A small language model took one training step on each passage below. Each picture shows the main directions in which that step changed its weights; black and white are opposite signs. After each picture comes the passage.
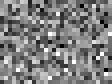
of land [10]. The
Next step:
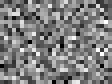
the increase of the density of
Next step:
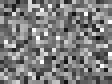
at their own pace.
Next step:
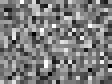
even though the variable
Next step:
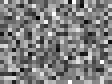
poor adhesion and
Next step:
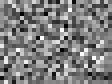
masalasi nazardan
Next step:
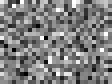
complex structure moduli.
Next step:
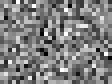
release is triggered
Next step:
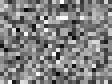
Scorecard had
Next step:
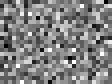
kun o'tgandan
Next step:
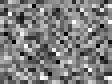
complementary information of the SN
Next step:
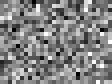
various resources and
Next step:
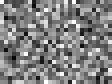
mm, densamente
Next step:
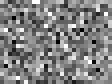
Auswirkungen mit
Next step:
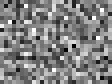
do Novo Processo de
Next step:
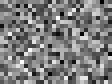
Sociales de Salé
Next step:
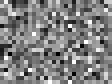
work, we will consider using more
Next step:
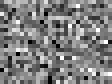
chemicals, dust
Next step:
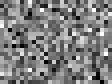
the $y$ and $z$
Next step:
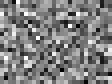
critical temperature of the ordered
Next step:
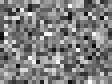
parameters: the $k$-mer
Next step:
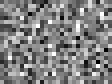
impact parameters ($b$),
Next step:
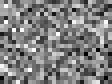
suffer from many
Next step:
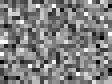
such as: high frequency analysis
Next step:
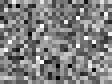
то внедрение
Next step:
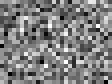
here (FWHM
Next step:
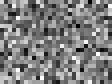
importance of understanding
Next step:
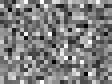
can be used as valuable
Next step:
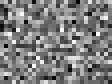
leituras constantes,
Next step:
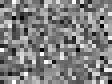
the varied and unvaried
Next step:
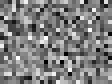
tiene las dos
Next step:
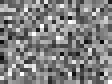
de los Servicios
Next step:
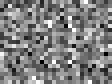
respect to jumps to the
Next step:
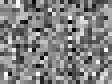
from seeing themselves
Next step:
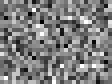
larger values of $a$.
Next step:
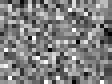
and has a heavy intensity
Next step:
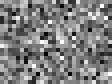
between a document and a
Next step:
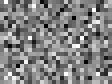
We also discuss evidence that
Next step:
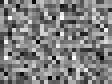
escasas en el
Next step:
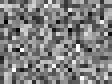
factual memory included)
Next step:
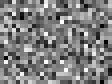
air dried and
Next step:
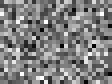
harbiy flot
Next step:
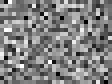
por perfeccionismo
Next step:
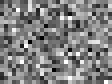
the DSFG, but we
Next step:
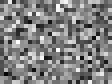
em revista.
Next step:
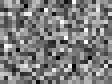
successful development of the
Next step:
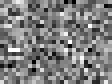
first two generations, a
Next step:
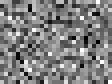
que transbordam em obra
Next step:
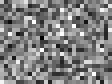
BJP’s core
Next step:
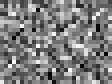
than the Keplerian case
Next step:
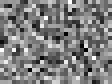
in a variety of
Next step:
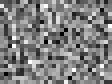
you if you wish”
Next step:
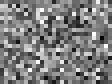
a subspace of
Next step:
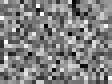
automatically selected
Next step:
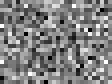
N STANDARD
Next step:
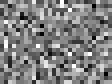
hacías a tu
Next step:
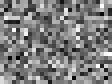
advantages would live
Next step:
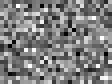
contributors' identities)
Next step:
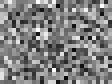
shaxsan taktik
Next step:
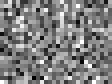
combining a small X-ray
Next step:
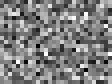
the correlation of plant
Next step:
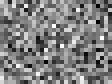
CRIO Compact
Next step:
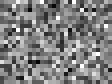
has been obtained in the case of
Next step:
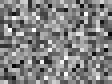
the set of internal and
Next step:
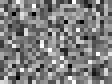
Tracking Error
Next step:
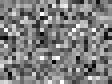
may 166 appear
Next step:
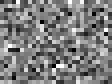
second part, we give the
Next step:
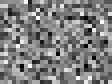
the applied strain of
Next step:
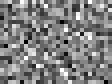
and it can be achieved
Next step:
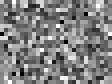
performed on smaller samples
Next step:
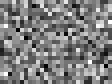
across the whole
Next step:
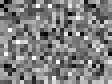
for the thesis Menu
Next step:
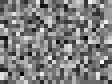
and thus contains an
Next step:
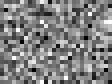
2 minutes. We use a
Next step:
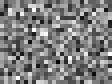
larger than in the
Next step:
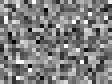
todos esos datos
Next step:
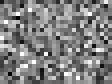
that he accepts.
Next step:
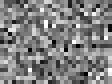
CZ, DE,
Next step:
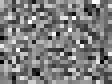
investigate the applicability
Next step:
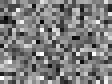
para con otros
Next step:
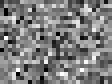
single relaxation time
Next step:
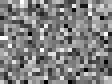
and significant effect on reduction of
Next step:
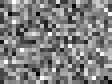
addition, for other theoretical
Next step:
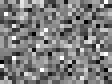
formed. - Among the
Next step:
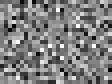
and correlation analysis-based
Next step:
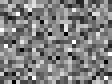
the nacelle control system
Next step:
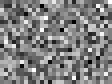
sweet things.
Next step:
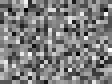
species distributed among
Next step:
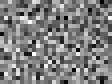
12% exhibe un
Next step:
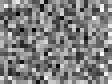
and ByzCoin
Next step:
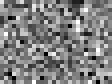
particle measured from a given system
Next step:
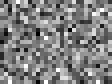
syrup compared to
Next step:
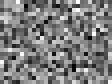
circular. Su Liga
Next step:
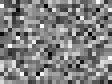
que privilegian las
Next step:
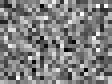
sweetness of temper, which
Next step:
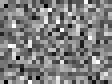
updating them in an
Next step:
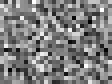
desafio clínico
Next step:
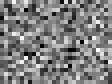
solid strategy, it
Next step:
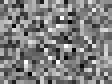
state band crossing.
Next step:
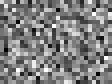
syn doskonale
